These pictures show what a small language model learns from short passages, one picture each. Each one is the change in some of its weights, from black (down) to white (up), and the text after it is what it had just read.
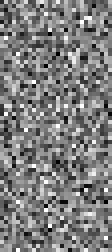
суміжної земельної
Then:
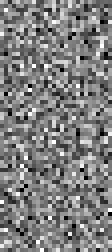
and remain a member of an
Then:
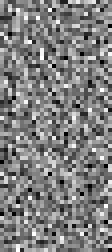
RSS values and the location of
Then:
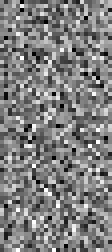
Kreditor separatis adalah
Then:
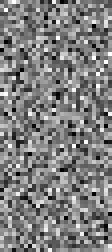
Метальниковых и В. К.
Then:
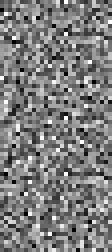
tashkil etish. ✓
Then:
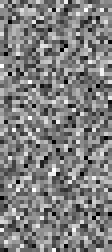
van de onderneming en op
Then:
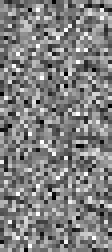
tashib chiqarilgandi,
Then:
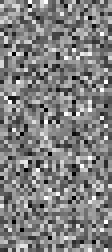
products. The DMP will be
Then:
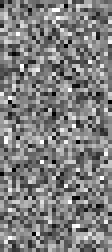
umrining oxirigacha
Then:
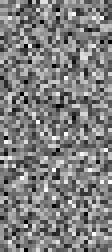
Nov. 2003. Disponível
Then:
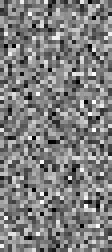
and unexpected risks. 3. The
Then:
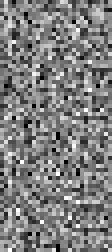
uchun qulay iqtisodiy
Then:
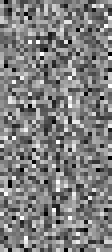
les sources d'efficacité de la
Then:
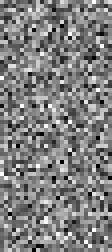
that they intend to work on. The
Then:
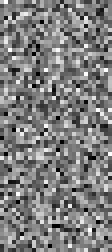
pracach; zob. też:
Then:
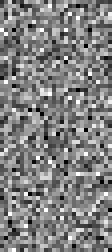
III-tajriba Yog'li
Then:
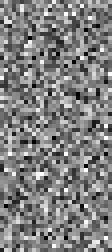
в аморфной области
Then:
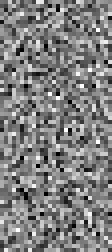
alkali treatment conditions which are
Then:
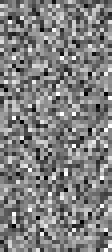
a mesma função, levando à
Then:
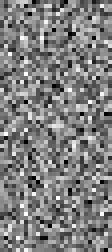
recycling of the spent
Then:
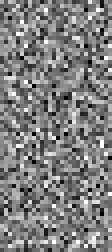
higher likelihood of traffic
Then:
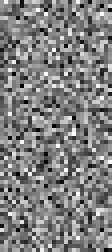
incluindo jardins internos, para
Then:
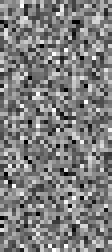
features [21] and metadata
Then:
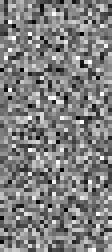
uji hipotesis yaitu
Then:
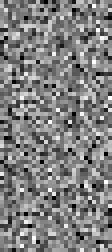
and thermal testing on single
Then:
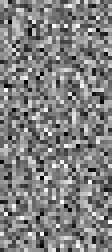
of network IDS. In this part, we
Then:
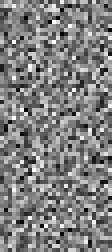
a experiência educacional,
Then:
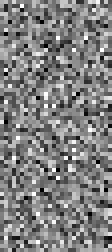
roots. Furthermore, nerve
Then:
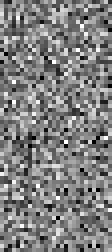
designed a custom website
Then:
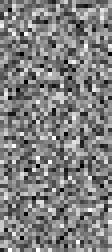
Disorders such as attention
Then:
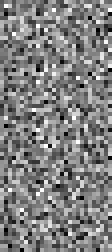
increment with respect to the warp
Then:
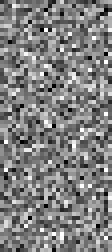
противостояние не могло
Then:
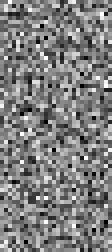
in participation during the study. Taking into
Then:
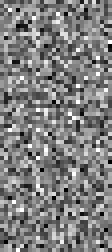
kuat pada kemampuan
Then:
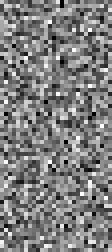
Court. A Court cannot
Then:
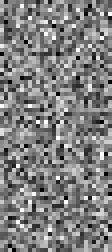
geven we in de volgende
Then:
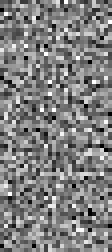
tashkil etildi. Oliy
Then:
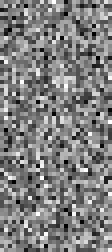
wind turbine simulator is
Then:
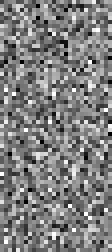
and on a deck with soldiers
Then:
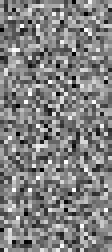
лежит в основе
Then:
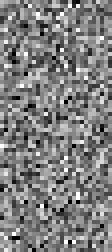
incrimina a bigamia.
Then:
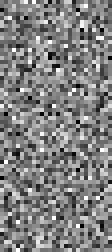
reto a demostrar que eres
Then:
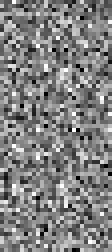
society at large. In fact,
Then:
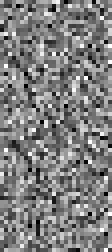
the landscape influence
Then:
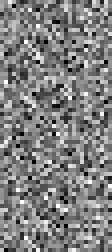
employed a survey and Research
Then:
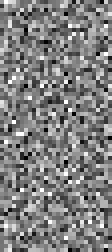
complications, and a significant increase in
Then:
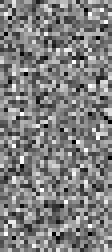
you can find a free application that
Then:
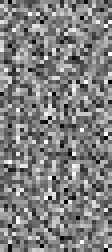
(Figure 2 and Table 3). Table
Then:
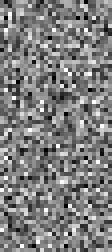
at the Euzamar Machado Vilar
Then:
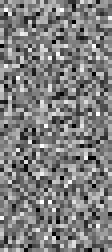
Гю Язык и
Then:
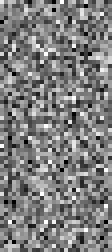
and the Horizon 2020 projects
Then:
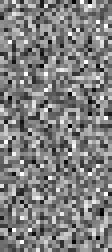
in China. This article offers
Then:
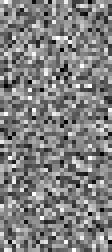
Projetos de Engenharia
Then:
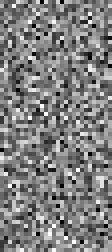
ma partito in ritardo un po'
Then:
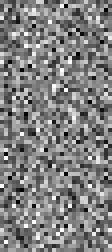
involvement was evaluated by seeing
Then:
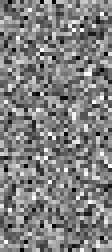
Is The Special Local
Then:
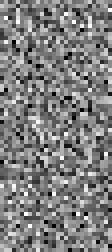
peak power point in PV.
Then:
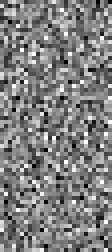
issues: If a user wants to
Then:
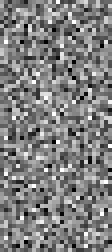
resulted in a significant decrease in
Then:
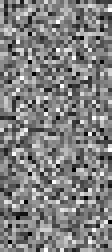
yielding. The modified Hill's
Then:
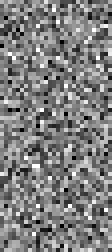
article focuses on key
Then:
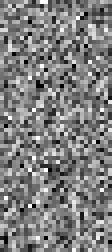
estudio se llevó a cabo
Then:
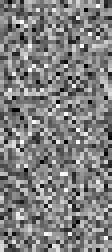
sh) and o/nIVF
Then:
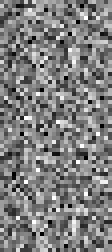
Professor, Department of
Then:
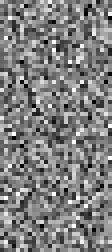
the deviation between two graphs.
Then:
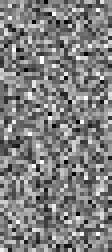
y la literatura, a lo que
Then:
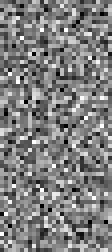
Archival, STFC
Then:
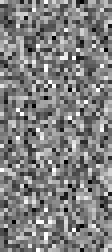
the author in an aesthetic
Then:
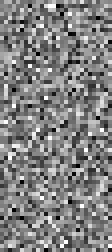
aquella encrucijada,
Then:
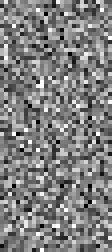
operating costs but also strengthens
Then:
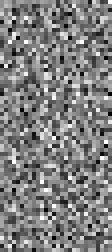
activity to establish classroom
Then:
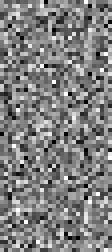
to a change in shape, or
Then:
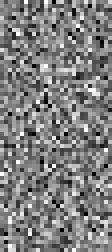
in the Greek language and
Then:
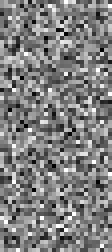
del derecho social sobre la
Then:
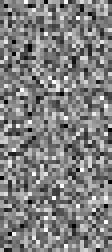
results in their patients. They reported
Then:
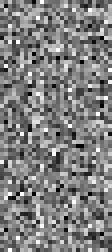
kelib chiqishi tarixi
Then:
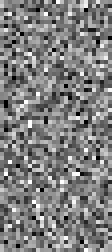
rheumatoid arthritis,
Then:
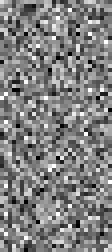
for irrigation .Thus,
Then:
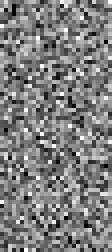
low voltage ride-through
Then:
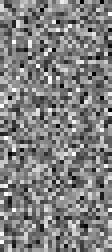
im Digital Humanities-Kontext von
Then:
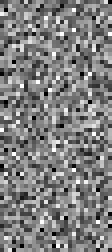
efficiency, employee
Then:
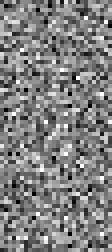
de recherche - Bourse
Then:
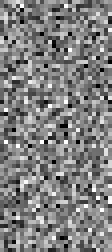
oxygen deficiency,
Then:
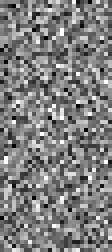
caries. Deep into the dentin,
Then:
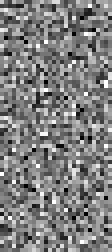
technological competence plays a crucial
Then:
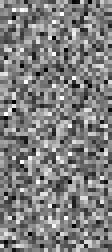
(T₃). The highest
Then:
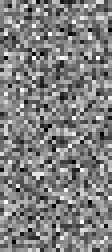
местностей // Тр.
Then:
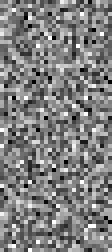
System ÖZET Bu
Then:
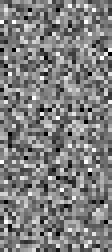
“Examining the Environmental
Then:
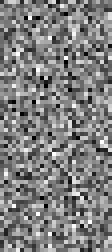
(ABA) measurements,
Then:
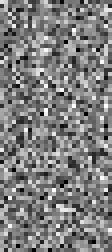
policy responses to statutory and
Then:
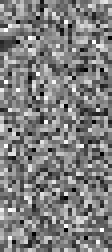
Unit KVM Kernel-based
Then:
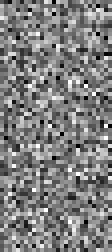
objek suatu perikatan
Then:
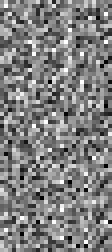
was assessed with the geriatric
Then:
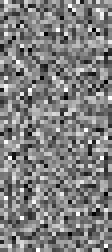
injuries. Operational complications
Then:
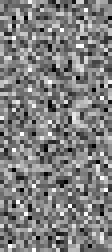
for the statement "Understanding
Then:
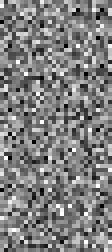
dealing with by different methods such as
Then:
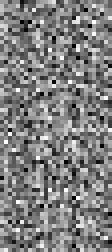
from other countries. The operationalization of
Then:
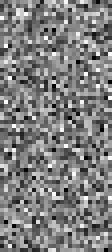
cortisol in the blood,
